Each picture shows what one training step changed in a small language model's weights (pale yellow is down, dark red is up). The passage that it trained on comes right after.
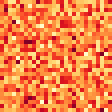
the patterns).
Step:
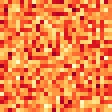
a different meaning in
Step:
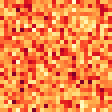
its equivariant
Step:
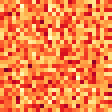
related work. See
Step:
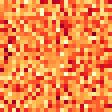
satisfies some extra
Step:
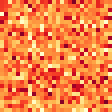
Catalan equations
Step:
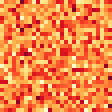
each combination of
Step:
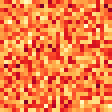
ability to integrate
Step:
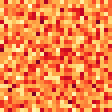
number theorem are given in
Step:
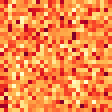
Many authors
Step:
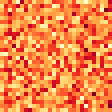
do it so that
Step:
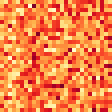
along the time are
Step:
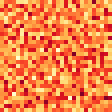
is dominated by
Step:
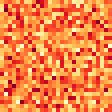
regular, which also means
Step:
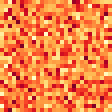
fix all binary variables
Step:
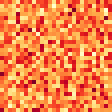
the logistic type
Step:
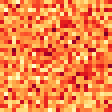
and $B$, and
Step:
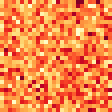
meromorphic function of
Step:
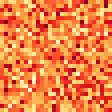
function values with respect to
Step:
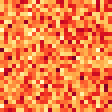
study a result of
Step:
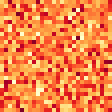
${\mathfrak g}$-module
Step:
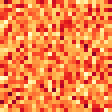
rather arbitrarily
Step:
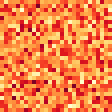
the permutation. Therefore
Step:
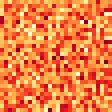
transformation of generalized functions on
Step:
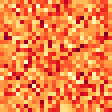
the discounted
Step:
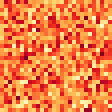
our definition that if a
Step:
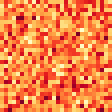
element of ${\cal
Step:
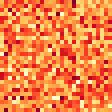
there is a pointwise
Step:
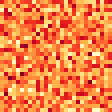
show the suitability
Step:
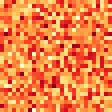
scalar product. In
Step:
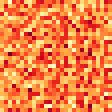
from such initial data can
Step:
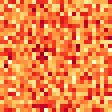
shown in Appendix A
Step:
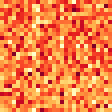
subgraphs of
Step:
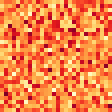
a weak model, such
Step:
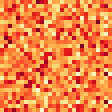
two relations, one of
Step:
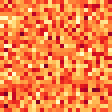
= 2$. Then only
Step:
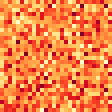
respective weights
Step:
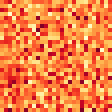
the same discussions as
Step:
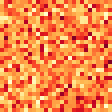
$\zro$ the
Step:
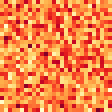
invariant affine reflection
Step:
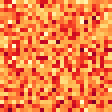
enough to consider the case
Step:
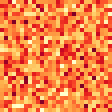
wavelet $\psi$
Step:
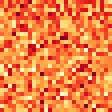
Let $\Oh$
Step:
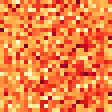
and $\om =
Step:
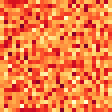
these loop invariants hold
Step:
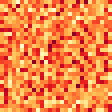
and the number of induction
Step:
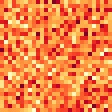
.eps illustrations
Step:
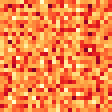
\le r$, and
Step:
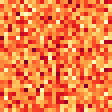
of (possibly
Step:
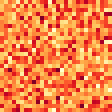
of a distribution according to
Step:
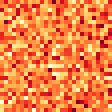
weak flow and makes
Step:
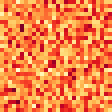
in turn implies that
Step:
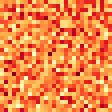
sequence for $N$
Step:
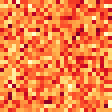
slack variables by
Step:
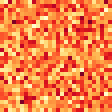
minimum is attained
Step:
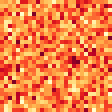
a state-dependent
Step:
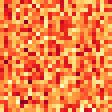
below the path.
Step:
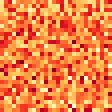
that the total variation
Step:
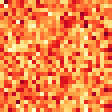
$$ Some properties of
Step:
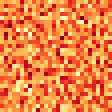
functions by considering
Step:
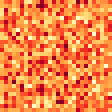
and then in Theorem
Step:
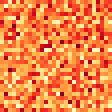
such numbers are $q
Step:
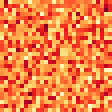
studied by topological arguments in
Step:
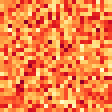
a weak solution in
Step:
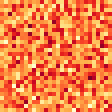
E$, such that
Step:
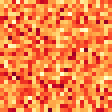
equations of fractional
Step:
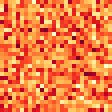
we recall needed
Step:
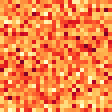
$x$. We require
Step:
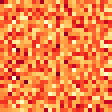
Hamilton's version of
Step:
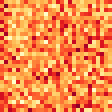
F$. Many
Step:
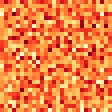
the interface error between
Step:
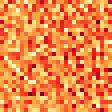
as shown in Figure
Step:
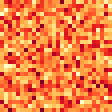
a distinct minimal prime ideal
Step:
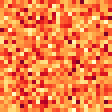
Cremona transformation
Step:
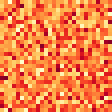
of bounded operators on a
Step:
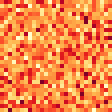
rather than a
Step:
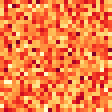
view of the definition
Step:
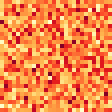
n$ is some
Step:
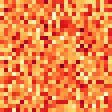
acts on ${\frak
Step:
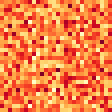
finite lattice $L$
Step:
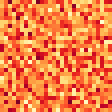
other properties of local
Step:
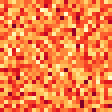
an author expresses
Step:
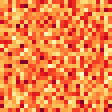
To determine how much
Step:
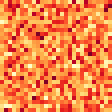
$m \in
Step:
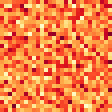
$% \blacksquare
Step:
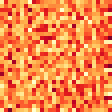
given by randomly generated
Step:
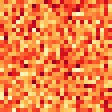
note the following \medskip
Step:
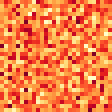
general $4$-dimensional
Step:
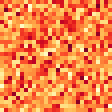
options for each of
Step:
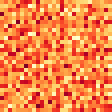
a spectral discretization parameter
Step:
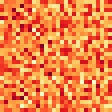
the parametrization
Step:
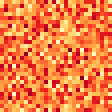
respect to its arguments
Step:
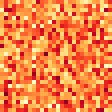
example, we can easily
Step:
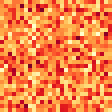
le prochain
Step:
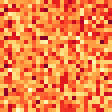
width 1pt & 0
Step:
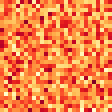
the topological type of stable
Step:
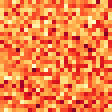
$t$ and the
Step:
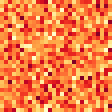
questions of what they
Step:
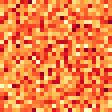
the four vector fields
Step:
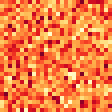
a crucial
